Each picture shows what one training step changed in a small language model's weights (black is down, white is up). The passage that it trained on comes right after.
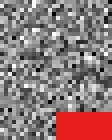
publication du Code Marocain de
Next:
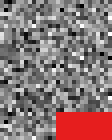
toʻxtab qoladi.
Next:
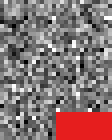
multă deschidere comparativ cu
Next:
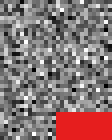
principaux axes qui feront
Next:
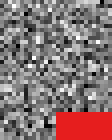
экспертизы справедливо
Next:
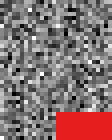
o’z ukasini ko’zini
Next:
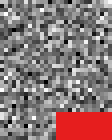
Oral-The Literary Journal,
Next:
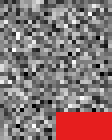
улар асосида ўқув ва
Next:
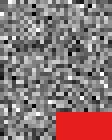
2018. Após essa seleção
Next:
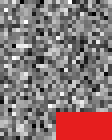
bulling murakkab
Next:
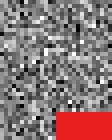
de esa Autorización de
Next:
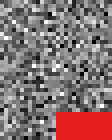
zıt hayatlar süren
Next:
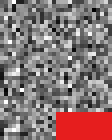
estes acidentes aumentaram,
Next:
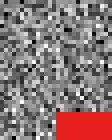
Ansiedade (HAM),
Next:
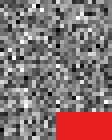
et le processus de démarrage.
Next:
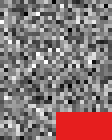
eğilimi, bireysel
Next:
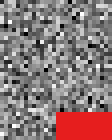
το *data literacy*.
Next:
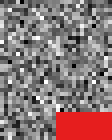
sonlar yig'indisini topishning
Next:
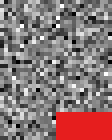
Laxm.) на южной
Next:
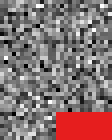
de travail se fait en fonction
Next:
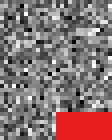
а потім досвід ігор
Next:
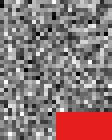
Собрание сочинений.
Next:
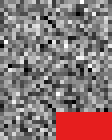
definitiva, toda diligencia que
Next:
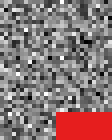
qadamjolari va diniy
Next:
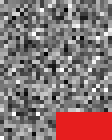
em 1984, com o advento da
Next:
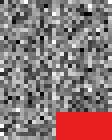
salohiyatini yuzaga chiqarish,
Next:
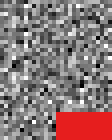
*The Japanese Economic
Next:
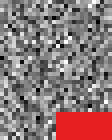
кг/га. Полученные
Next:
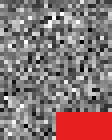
ekvivalent miqdordagi
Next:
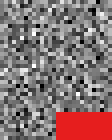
de empresas e organizações em relação
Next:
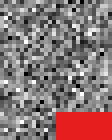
em que cada um aparece no
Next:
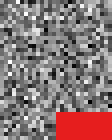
и IgG к ВПГ,
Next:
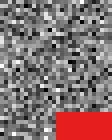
Sharipov Qongratbay
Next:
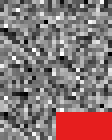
berhasil menumbuhkan
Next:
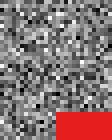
zonasi Orolqumga aylangan.
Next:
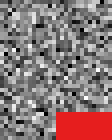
навоз относится к
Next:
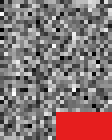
фаолиятини олиб
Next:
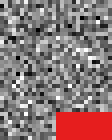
e uma malha diagonal
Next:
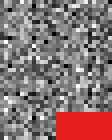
đường dẫn
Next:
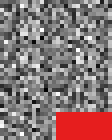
الذين ظهروا
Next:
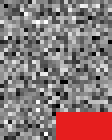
Name Height Area Conc 1
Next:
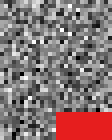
місця інформаційного
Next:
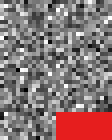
*Pendidikan Jasmani dan
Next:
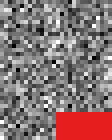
Produk, Harga secara
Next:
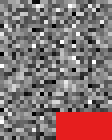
JOURNAL OF WORD
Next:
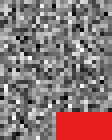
em padrões mastigatórios
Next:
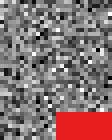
viele Ansätze aus dem
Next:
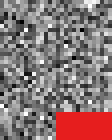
базовых кафедрах,
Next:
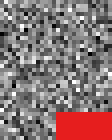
suivant la direction X_1 que
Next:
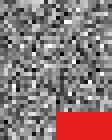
формы вербальной
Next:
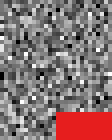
etmektedir; bu nedenle bu
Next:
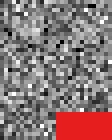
их основного содержания,
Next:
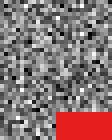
são encaminhados para um
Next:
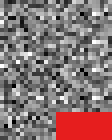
balki barcha mumkin bo'lgan
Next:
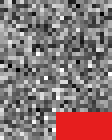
Tarix fani o'qituvchisi
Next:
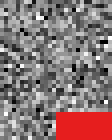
psixo-emotsional holatlari
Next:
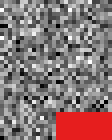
«Исследования по русской
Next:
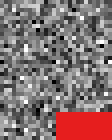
Судова практика також
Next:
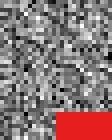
знания. Annotatsiya.
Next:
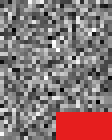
1996) affirme qu'elle peut
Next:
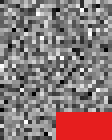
y T de la forma $\sum
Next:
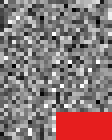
как к воспитателям
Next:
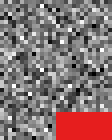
passam grande parte do tempo
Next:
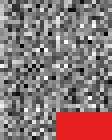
Manajemen Pendidikan
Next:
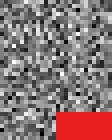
языковой картине
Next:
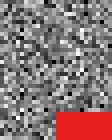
Многопрофильной клиники
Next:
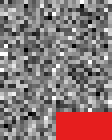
aylanib chiqishlari va barqaror
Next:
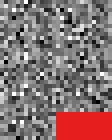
involved in such activities.
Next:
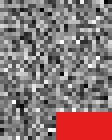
esa talabalarning keng doirasi uchun
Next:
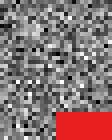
направлению циркуляции
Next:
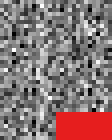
repère les auteurs les plus
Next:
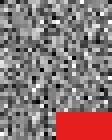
устида узун сочлари билан
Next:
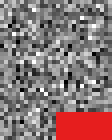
material that emphasizes
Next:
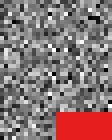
цифровой экономики.....
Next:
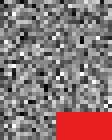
достижения и построения
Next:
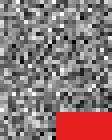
Erkin talqin etish; 10.
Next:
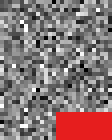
ta'til...), vaqtincha
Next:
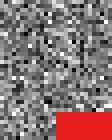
Tepadu setempat untuk
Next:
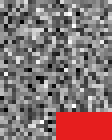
феминистского движения:
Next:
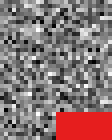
544 с 7. Вертгеймер
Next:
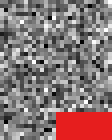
o'z vaqtida to'g'ri
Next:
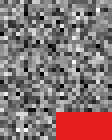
se articula com a arquitrave
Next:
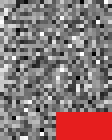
accetta il valore sistematico e
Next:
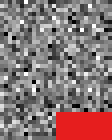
yaqinlik tarixiy
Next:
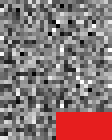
üzerine bir araştırma.
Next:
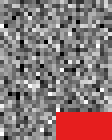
merkez ilçesi, Gölyaka
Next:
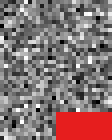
en pastoreo extensivo en
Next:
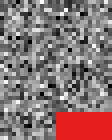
odam bilan soniyalar ichida aloqa
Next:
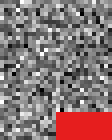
antibióticos a través de
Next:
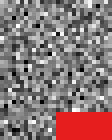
para o funcionamento de qualquer organização
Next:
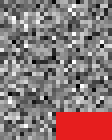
daraus wieder neue ... Aber
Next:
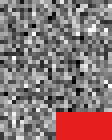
refinamento desenvolvidos.
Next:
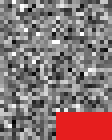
de vínculo, estabelecimento
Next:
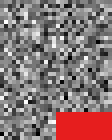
где четко и глубоко
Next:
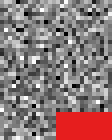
conexão através da sua existência
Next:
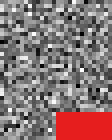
Applied Technology
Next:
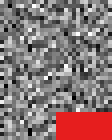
میں مل سکتی
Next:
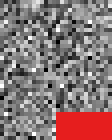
у всех пациенток
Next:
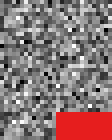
bilan o'zaro aloqa
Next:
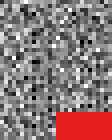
Iqtisodiyot ishlab chiqarishni
